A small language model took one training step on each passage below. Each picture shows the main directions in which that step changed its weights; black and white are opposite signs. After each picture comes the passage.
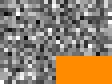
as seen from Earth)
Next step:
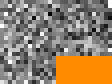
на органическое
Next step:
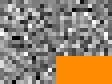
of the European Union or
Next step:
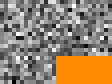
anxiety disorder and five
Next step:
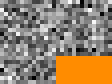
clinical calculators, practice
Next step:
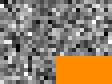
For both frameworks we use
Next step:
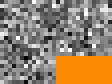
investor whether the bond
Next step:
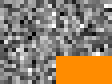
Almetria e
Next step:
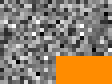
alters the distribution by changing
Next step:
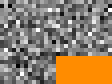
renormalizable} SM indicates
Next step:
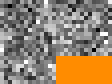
to a reassessment
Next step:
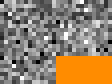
then we have that for any
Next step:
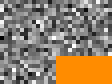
\bea \tr
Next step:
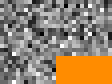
assessing the potential impact of
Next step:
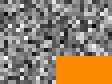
المسرحي .
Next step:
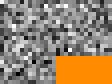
to the unit torus,
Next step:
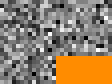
food security and on the condition
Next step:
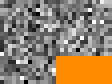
that represent a reduction in
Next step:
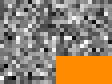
programmes, undertaken
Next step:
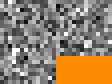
band respectively and their variation with
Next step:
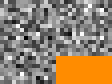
century; Unified
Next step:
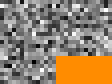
Nesse contexto,
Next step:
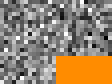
Digital Storytelling
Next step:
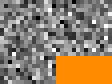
é dupla:
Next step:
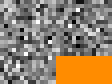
dikkate değer
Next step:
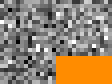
example, within the LIS
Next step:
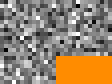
element for conduction states in
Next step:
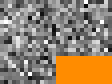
and interviews with 10
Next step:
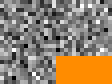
моче. В
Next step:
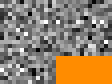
Higgs boson production,
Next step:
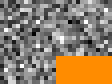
final manuscript.
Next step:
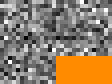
individual reactions to stress.
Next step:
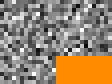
the likely past orbital evolution of
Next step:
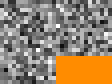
peak times. This article
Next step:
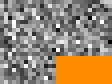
matrix of a subsystem
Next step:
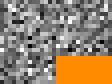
the thin shell dynamics.
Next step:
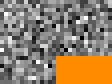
a term of three years,
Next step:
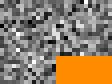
practice. Galapagos
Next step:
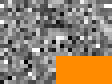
minimize the noise, we
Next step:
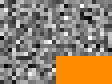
some graft oscillations, but
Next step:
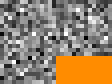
die Nutzung?
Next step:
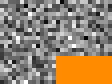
Kores P.J.,
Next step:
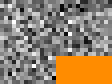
of quantum states to classical
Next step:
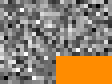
remaining companies are somewhere in
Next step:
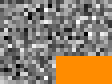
Khasi hills,
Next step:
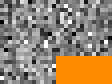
a Non-commercial
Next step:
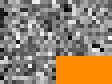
pollution 2. Profitable
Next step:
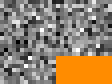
radio powers, a
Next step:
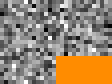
cual implica
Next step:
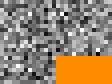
Çarşı içindeki
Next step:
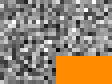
excitations of the system are
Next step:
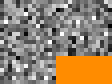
leaf area, and
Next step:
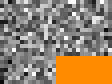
feasibility and validity
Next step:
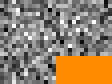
from pixels}. In
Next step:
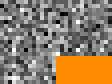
lifetime of machine components and
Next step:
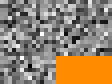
10 unitaries takes around
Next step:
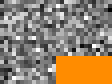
the commercial community called
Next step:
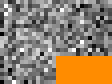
found in~\cite[pages
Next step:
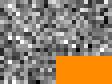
or quality. What is
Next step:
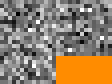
and the accreting scenarios
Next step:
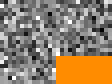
two solutions of (1),
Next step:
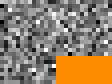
Xulosa sifatida aytish
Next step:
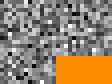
a young child is his
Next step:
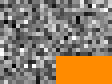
distribution of the absorbed
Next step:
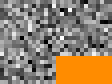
sectoral policy coordination
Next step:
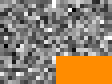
xil talaffuz
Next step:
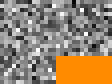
sustainable such that the effect is
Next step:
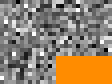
Sea is through an
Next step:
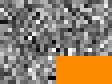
and values, and can be
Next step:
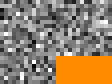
approaches problem-solving
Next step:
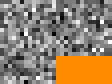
Toshkent davlat iqtisodiyot
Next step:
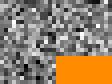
author = {{National
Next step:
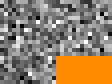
whereas the magnetization
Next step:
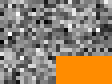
from person to person take place
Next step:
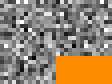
materials show the scale of this
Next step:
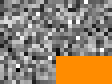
the pedagogue, new
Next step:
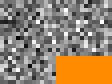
and may be used to feed
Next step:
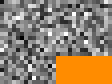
the mean time to failure
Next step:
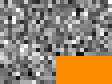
(CB), and
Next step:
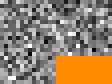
kurang pandai
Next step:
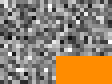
This paper has examined the
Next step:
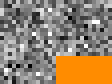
today benefitting from
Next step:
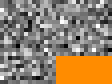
agencies have duties such
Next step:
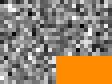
25 bays in a
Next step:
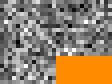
clinical attachment loss,
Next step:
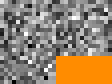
the transient begins with
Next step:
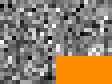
electric field opens a gap
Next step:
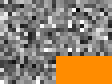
اشاره است که
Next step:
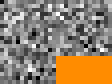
the cold phase at the
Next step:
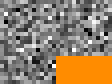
Georgia, USA.
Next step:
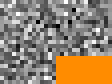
for real-world
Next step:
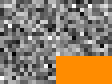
subjective rights,
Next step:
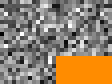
require while they were in
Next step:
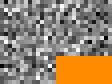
- European Geophysical
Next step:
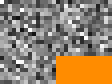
the RPA is again
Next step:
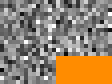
utilizan un amplio
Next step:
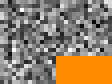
lower half of the complex energy
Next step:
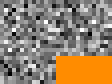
pericolo che
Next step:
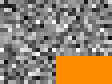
tuvo mayor
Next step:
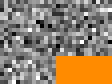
\beta_4 \rangle
